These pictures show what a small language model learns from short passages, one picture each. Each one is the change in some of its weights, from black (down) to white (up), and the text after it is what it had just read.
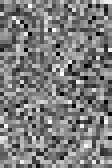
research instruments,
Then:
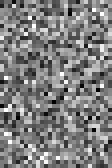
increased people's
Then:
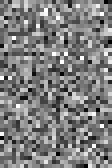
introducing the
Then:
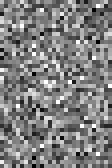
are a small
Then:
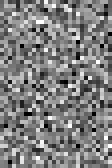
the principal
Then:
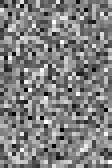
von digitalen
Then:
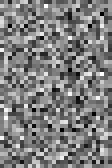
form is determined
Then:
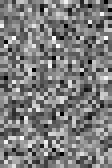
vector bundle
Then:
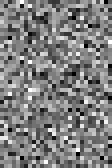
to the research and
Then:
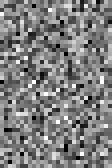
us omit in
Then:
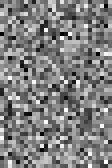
all facets of
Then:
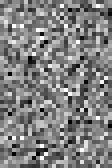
within as a
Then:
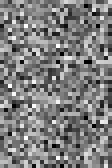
continuously to
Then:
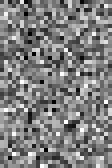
intervir com as
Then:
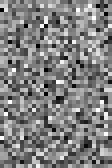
uma pessoa
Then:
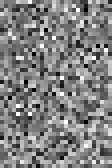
тест на
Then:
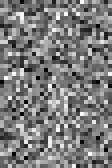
takes same
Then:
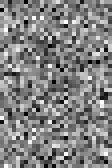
integralmente os
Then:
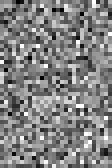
The weight of
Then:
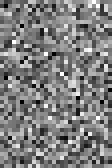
the special
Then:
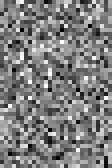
a tangle was
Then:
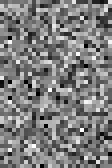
to seek the
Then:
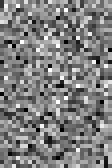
a motif;
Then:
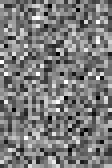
Centre de
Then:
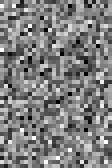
effective in
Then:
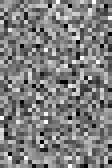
the proof of
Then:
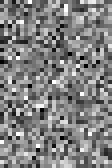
1 час
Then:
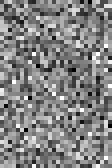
fourth most common
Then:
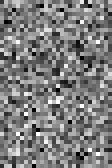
isomorphism. By
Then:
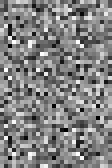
or commitment
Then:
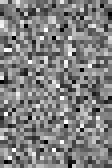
where $C$
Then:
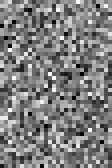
of GA and
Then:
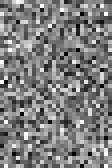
of unstable
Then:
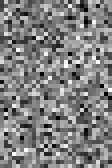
in Figure 2,
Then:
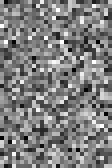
$$ be the
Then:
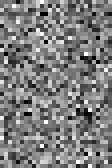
generating family of
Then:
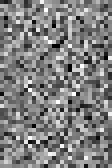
mentioned above
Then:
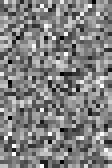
of RC
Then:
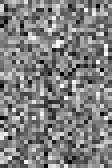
circle around
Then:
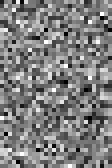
Theorem 1.
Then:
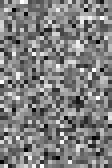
is indeed
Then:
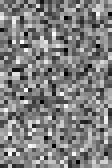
Material and
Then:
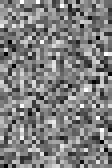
in particular a
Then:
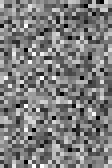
research is to develop
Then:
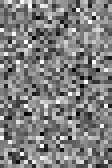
dynamical behavior of
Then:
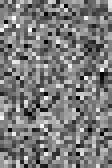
were asked
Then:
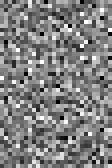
this case was
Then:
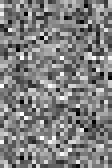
system with a specific
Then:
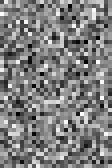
convergence in
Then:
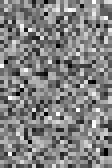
may assume that the
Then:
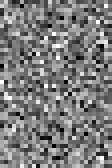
de forma que
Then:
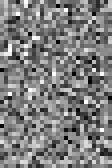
to maximize
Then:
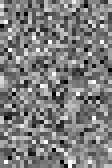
$z$ with
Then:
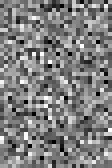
pasarte la
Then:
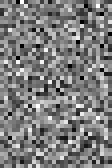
the process matrix for
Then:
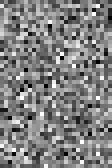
an artistic
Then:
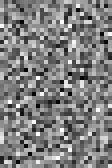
noise model,
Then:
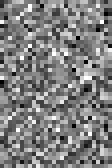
\right |
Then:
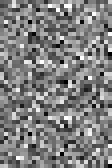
this does not
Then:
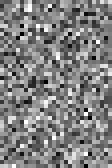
conducting fluid
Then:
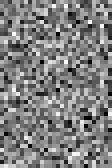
restriction along
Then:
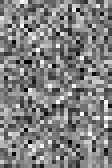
not a problem as
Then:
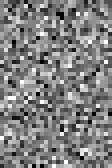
entre el tratado
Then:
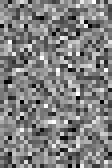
for the corresponding
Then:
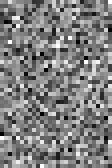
also showed that
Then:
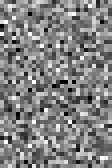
two objects of
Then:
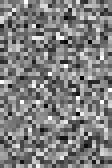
the experiment,
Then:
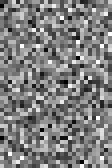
the decrease in
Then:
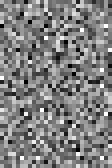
of the Lie
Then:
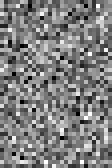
their situation in
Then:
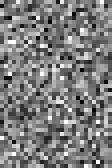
que elas
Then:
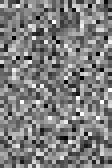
the equality
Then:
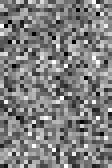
Here we
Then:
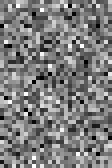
are far from
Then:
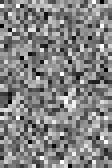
regulated by
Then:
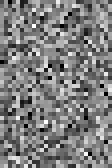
variables in each
